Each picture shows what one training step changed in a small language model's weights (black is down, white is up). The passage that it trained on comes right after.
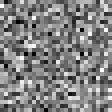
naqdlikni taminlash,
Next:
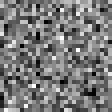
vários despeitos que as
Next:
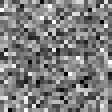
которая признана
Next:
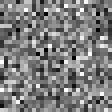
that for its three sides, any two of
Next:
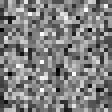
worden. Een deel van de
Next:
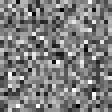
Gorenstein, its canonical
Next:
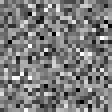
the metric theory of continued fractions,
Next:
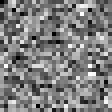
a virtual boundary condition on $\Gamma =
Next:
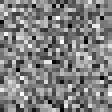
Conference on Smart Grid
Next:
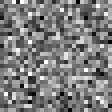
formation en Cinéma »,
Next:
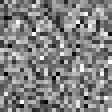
hace notorio en Kant; la
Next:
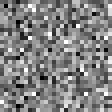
*Fundamental of Nursing*
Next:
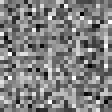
\quad Ex(y) = \Delta$$
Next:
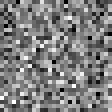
(in symbols $C\perp
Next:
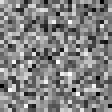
an appropriate space of distributions. The
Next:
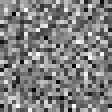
movimento sociorreligioso
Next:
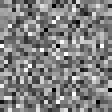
kvantlangan signal. U
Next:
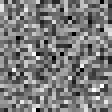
$(i),$ since $ V_{\overline
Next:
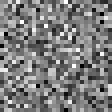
Then we can regard the above equations as
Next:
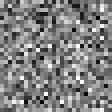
Finally, we extend to the remaining
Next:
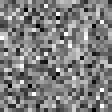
nonlocal Hessian with 10 neighbors
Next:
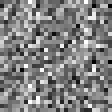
Dame, Notre Dame,
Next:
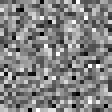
программ развития
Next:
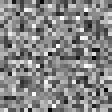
экстракцион фосфат
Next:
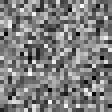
changes to the formulation.\ To
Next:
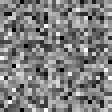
\cdot \BP \fh = \BP
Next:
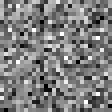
conformably, the latter
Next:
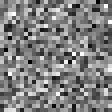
distribution board. The reception of
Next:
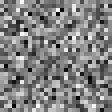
tuproq namligini
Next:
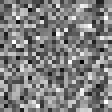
the formulas from Marar and Mond
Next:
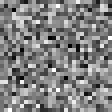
as relation \eqref{eq:5}.
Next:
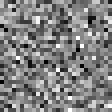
albeit with different convention for the
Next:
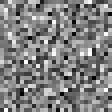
related models reviewed in Section
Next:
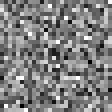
element $j\in J(L)$ and
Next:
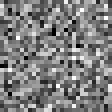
if there is a sequence $(S_n)$
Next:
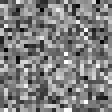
object passing above a station of the
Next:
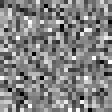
reintegratsiya qilishda
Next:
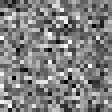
va chuqur o'rganish
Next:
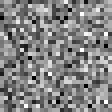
consecuente fragilización
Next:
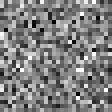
going to follow at once:
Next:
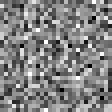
Bolalarni muloqot qilishga
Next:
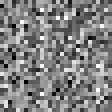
ang kakayahan ng
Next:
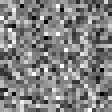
$\RLie \< X\mid S
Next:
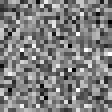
T)^{k^2}$ we obtain the lower
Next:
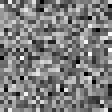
theorem is not used. Namely, for
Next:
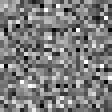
is both sequential and iterative. That
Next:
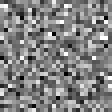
attention since its introduction. It is
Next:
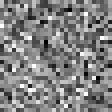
the section $E_{3}$. We blow
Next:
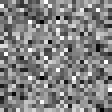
korxonada sodir
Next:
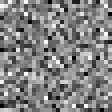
consulta previa y la consulta
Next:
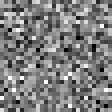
This ideal only depends on $M$
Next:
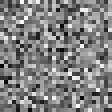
que a nível doméstico local se
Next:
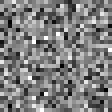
using the machinery of
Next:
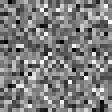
се напомене дека
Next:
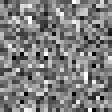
Hermitian and $h_0$
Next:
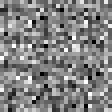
\to \infty$, the limit of the real
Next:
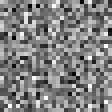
h, \end{eqnarray*} for given
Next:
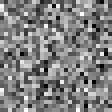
subspaces of the Lie algebra $\fg$ of
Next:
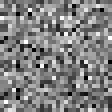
0. $$ The rest of the properties of
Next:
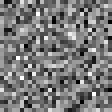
EJNL, Rover G,
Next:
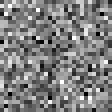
we now look to design outer control
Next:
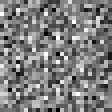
on his 70th birthday}
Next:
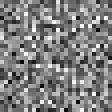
further emphasize that we use the
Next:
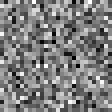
in the figure with all crossings
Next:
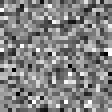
кенглиги 25 см,
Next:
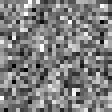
belonging to $\mV_2$.
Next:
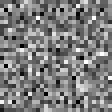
Ilmiah Komputasi*,
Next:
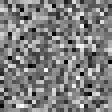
os autores A Tabela 6
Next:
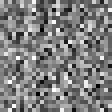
line bundles so the arguments in
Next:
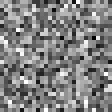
Hermitian tensors also. By
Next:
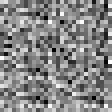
\maketitle \begin{abstract}
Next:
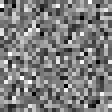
answer to the question how one can
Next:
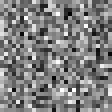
the present work, we take a somewhat
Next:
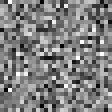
independently, the possibility of bounding
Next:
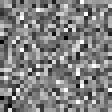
FONTE: Taetet
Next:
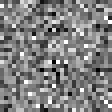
in combination with (4.8) in
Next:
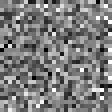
наличия и качества
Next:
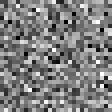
mimari yapılarının estetik
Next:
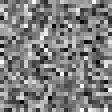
the relationship between the nonlocal
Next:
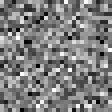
uses operators mod. $C^\infty$
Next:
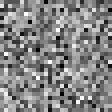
effectiveness of counselling
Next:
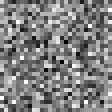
and write \[ \Lambda\equiv
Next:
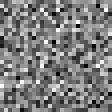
Dentre as nove conclusões
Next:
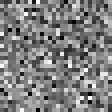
loads by only compromising
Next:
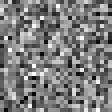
increasing in each $\sigma_i.$
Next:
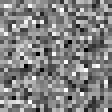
à enregistrer dans le
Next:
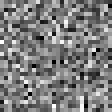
a step function is defined as the sum of
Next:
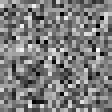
\inl \alpha) \inl
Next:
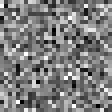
and for all real $x$ such that $
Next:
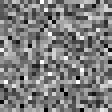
las representaciones y prácticas de las
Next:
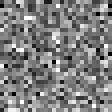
in this case the maps $v \mapsto
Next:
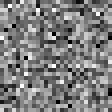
radius=0.2, start
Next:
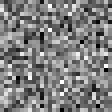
elementlari: motivatsiya,
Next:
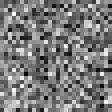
$\cA_R$; in the last
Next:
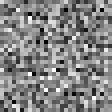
x \rangle \cap \langle y \rangle
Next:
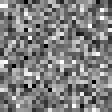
that modern specialist's professional
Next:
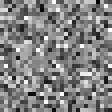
uchun hayvonlar terisi,
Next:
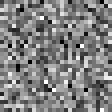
в теоретическом
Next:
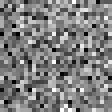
\{ \begin{array}{ccccc}
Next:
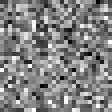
from (\ref{F1}) that its
